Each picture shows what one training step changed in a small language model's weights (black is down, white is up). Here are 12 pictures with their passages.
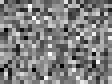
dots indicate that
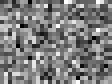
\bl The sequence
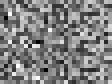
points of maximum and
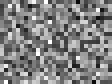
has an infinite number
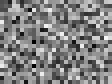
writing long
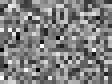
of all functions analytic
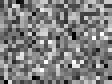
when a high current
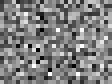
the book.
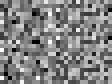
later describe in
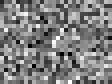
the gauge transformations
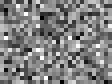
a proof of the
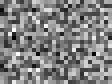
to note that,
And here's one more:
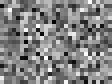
and has been a
